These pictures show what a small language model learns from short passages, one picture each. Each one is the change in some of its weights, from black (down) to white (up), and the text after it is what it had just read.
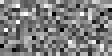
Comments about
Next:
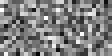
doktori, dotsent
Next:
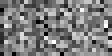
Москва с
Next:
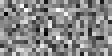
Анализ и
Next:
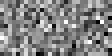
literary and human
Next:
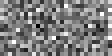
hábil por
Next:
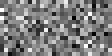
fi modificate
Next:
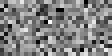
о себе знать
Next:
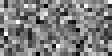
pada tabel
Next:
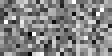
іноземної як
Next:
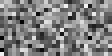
in children
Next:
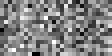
місце при
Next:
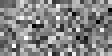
в руке и
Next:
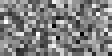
bir amaliy faoliyatda
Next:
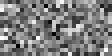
matnni quyidagi
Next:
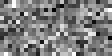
Matéria e
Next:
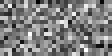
uma política pública
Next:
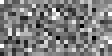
muerte, todos
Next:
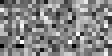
на Дальнем
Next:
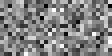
va muhim amaliy ahamiyat
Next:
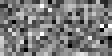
aux hommes sur le
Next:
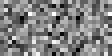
va bu xususida
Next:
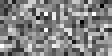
la poesía de
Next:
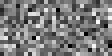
kako bi
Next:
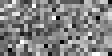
4 numéro
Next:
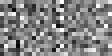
regional development
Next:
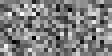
muy alejada
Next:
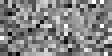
yang nantinya
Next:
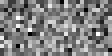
descobrindo e
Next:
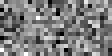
numai el,
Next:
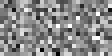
радість і
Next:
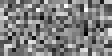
perfil ideal
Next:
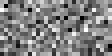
goals of
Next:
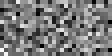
importante, temos
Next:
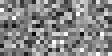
построения которого
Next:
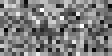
bilan bir tonna
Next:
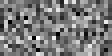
A comunidade de
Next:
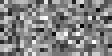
na formalização e
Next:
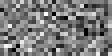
réforme de
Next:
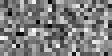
boshqa sohalarini
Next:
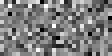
ketdi: –
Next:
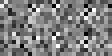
das crianças.
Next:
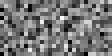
cabo en una
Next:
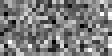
local. Este
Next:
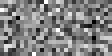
possible, je
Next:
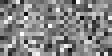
adalah gereja
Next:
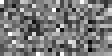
fazer com que os
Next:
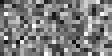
. Это
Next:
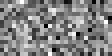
ва ундан
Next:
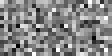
medical sciences,
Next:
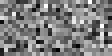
aparece una
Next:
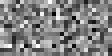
prédictive positive
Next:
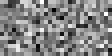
zuerst zu
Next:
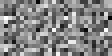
oshirish hamda ularning mustaqil
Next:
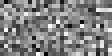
A, Combes
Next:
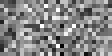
заявок було
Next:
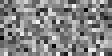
о возможности
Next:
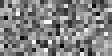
por largura de
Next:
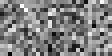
экономического развития
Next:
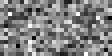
staff of the
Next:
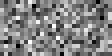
sodir etishda
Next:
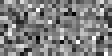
xulosa qilishga
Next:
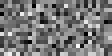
de compra e
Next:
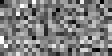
Entrevistas em
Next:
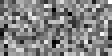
tushunish mumkin.
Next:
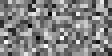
ani, căci
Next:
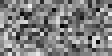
Davlat va
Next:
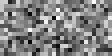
also observed for
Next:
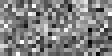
и моральный
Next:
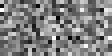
учун яшаб
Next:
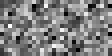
va ayollar
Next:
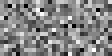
mustaqil ishlarini samarali
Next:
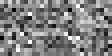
основании для
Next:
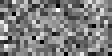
atamalar bilan
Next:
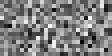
maksimów i
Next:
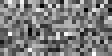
de acordo com
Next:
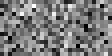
ley en sus
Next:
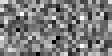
innovación para un
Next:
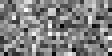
воды в
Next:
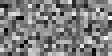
La niña
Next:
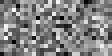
erop dat deze
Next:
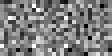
consistió en
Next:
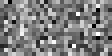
є соціальний
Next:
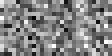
конституция не
